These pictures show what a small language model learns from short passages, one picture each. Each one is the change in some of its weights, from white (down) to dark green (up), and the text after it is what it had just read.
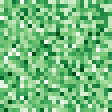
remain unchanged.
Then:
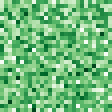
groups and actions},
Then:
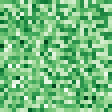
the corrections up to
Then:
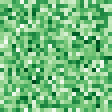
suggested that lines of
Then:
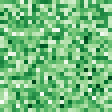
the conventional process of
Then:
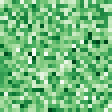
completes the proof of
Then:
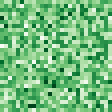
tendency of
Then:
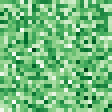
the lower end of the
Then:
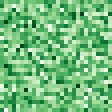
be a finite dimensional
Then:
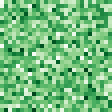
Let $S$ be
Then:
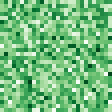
language for geometry
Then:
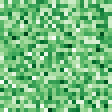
system. We note that
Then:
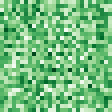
then $T_i
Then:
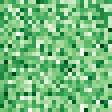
in contrast to the
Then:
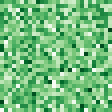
in applied magnetic field,
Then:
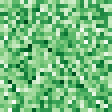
also provides a remarkable
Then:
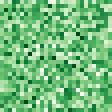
negative correlations it becomes
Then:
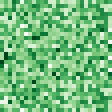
choice of $\epsilon
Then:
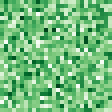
$M$. To prove
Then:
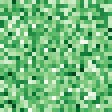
find the slowest
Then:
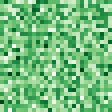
of knowledge about a
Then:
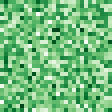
$S$ and
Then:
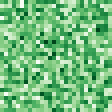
A \o_B
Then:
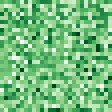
the data, we
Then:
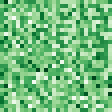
at redshift larger
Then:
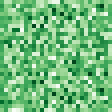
particularly true at
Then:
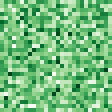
are very close can be
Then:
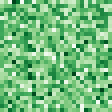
holography in the
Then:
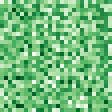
write as usual
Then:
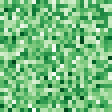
scaled up by 100
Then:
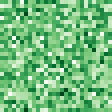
Au atoms are
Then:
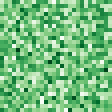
classes are investigated
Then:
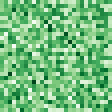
way, using a
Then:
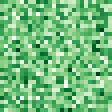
(at which the
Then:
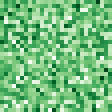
to eq.\
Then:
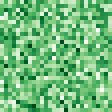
complex valued function defined
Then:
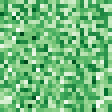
to decrease of
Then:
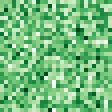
dispersion spectrum is
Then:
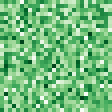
is challenging
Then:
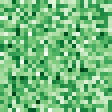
check this conclusion for
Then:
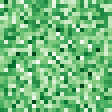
function $F$ and
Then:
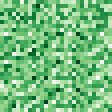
it would appear at
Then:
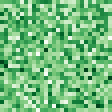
the third line,
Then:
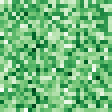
double integral first over
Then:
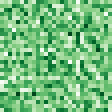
experiment. The
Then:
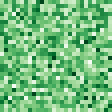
on the nuclear
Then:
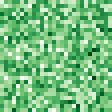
these stochastic pure state
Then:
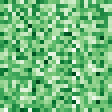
for which only the
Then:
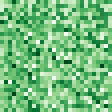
such that if $$
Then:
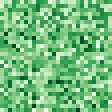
algorithm is a procedure to
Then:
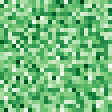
to include intersite
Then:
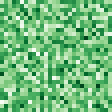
excitation, both
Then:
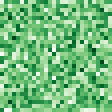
two dimensional, however,
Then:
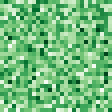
of a condition is strong
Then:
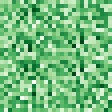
study of the fermionic
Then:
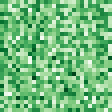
and on the use of
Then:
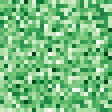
qualitative comparison
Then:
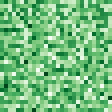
for all $w
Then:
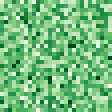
will assume, further,
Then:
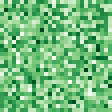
temperature on the volume
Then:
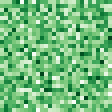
accurately, the
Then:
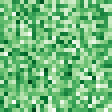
only the initial point of
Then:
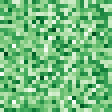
\leqslant \\ &\leqslant
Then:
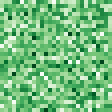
expected to emerge
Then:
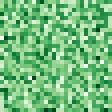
para presentar
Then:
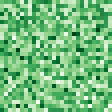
the results are nearly
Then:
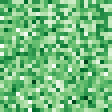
\item $A$
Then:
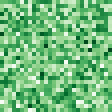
the same properties of the
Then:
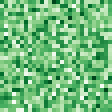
attenuation rate
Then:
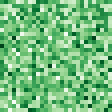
of the dependence on both
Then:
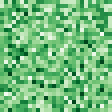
Defining an
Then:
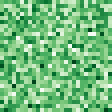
the parameters $\alpha$
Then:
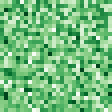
confirms what already
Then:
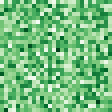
perturbations, as well
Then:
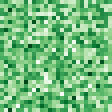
\cot \theta
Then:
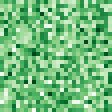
as a function of
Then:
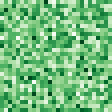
times, the pair
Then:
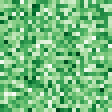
each problem instance is between
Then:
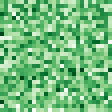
to be considered in the
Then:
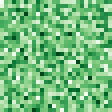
There it was shown that
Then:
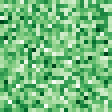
a linear map \[
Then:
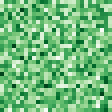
two Finslerian
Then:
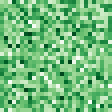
extended to arbitrarily small
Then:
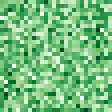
g,h \in
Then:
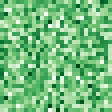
and ii) on
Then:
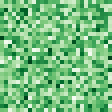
under context label
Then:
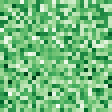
from the scalar product in
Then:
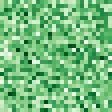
behavior of proposed statistic
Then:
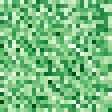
impose independent conditions.
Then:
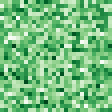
RVs with the
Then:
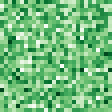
F\}$ be the
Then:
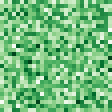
full sequence of geometric
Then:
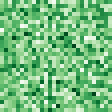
instabilities, we
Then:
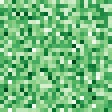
taking to consideration
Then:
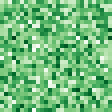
proposed employing the
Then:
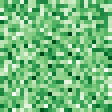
digraph of
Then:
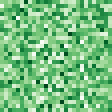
RQMD result
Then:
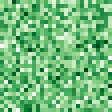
elements of the form
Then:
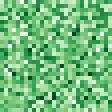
may freely and
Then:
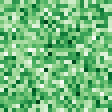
example. Let $M
